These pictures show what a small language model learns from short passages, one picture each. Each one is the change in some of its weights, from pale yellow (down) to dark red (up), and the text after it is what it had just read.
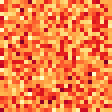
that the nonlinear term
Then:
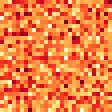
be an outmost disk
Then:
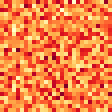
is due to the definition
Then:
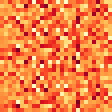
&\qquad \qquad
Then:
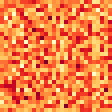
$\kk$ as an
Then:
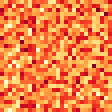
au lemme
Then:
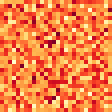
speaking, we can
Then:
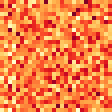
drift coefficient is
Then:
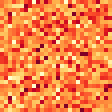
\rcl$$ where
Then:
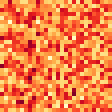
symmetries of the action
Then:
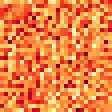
case (b)} In
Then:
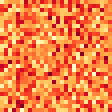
with general singularities follows by
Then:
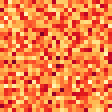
$+\infty$ and
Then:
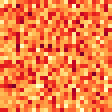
complex line bundle. We
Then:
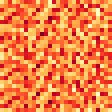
one used in the
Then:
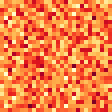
$\delta$ under the
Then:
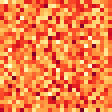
proper potential, and
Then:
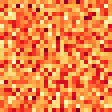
Zeros and
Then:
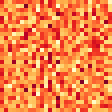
\ x\in
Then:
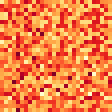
the symmetry operations for several
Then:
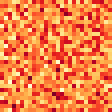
and the $y$
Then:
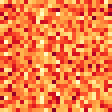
cache misses due
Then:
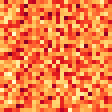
This means that for any
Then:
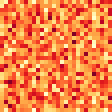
curve $\alpha$.\newline
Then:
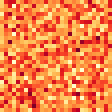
= {Duke Mathematical
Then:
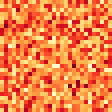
of the Parisi PDE
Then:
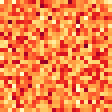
the method is first applied
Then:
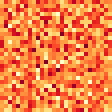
(since, otherwise,
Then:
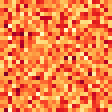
(The interchange of
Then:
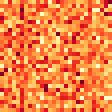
Compute overall loss
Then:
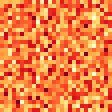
chosen threshold. Let
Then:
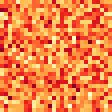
of the 1-d
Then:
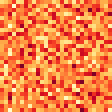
en pratique.
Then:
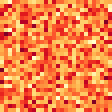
n$. In case
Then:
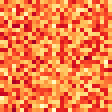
the integrals for the
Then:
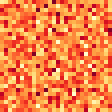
canard cycles, we
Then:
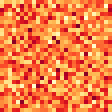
Therefore, our arguments used
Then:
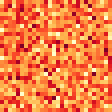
In this paper, we
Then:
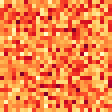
fact was shown by
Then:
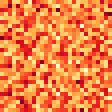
conditions at the end
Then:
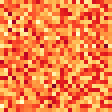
the unit interval can also
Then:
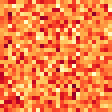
\forall {\mathbf
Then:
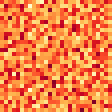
small number of iterations.
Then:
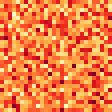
of $v$ consistent
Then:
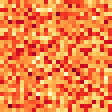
result. In Section
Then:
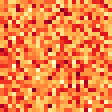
from the grid,
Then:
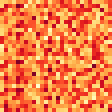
contains non-dimensional
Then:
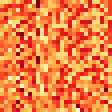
replacing probability measures.
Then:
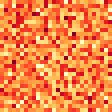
We introduce the linear difference
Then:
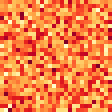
closed and $\wh
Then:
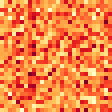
schemes. The operator
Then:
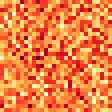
$X$ without
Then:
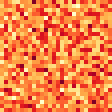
and $v$ are
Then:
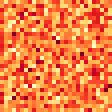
each $0\leq
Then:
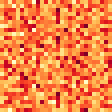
coordinates} \noindent
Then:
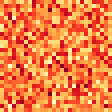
the number of vertices in
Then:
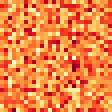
by + cz =
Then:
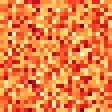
consider double points at a
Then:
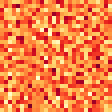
on it, which is
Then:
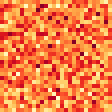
general, for two functions
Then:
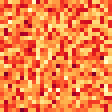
be expressed in terms of
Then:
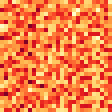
consider Lie algebraic operators that
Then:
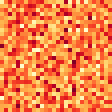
The statistic we
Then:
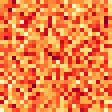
of this problem and let
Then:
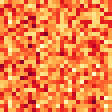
performances. More
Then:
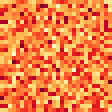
other hand, if
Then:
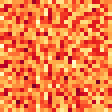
infinite disjoint union of connected
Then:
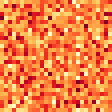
in which case $T
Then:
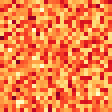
alors que la famille
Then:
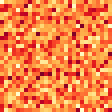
quoting a result that
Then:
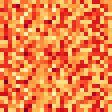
of the average states
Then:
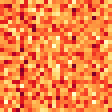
loops that changes
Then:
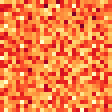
more physical results. The
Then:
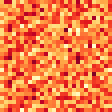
The asymptotic behavior of the
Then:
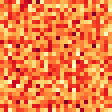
a separability element for
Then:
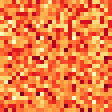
denote diagonal matrices;
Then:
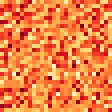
a direct consequence of our
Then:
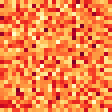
up network recovery in
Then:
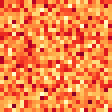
para eliminar
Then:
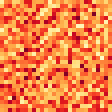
used when deriving the
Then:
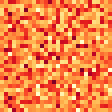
\textgreater \
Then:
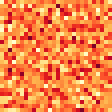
{\bf Example 4}.
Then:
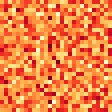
as explained above, from
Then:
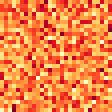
W_f$ and
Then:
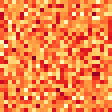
and $\disp
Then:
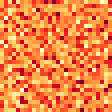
and such that under
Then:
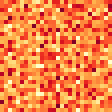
2 \le m
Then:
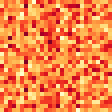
+ \cdots +
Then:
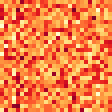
and Computer Science,
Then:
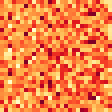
j \in \lbrace
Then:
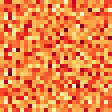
is the length of the
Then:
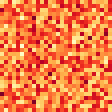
reference model except for the
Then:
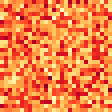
the proof of Theorem
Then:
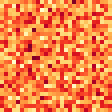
distance Seidel
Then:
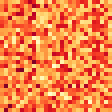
with the help of the
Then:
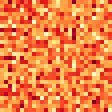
Constantin P.
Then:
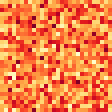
paper is the following combinatorial
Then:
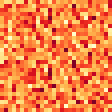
vertex $1$), and
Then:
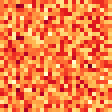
in the larger ring
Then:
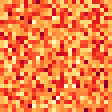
the proof is the same
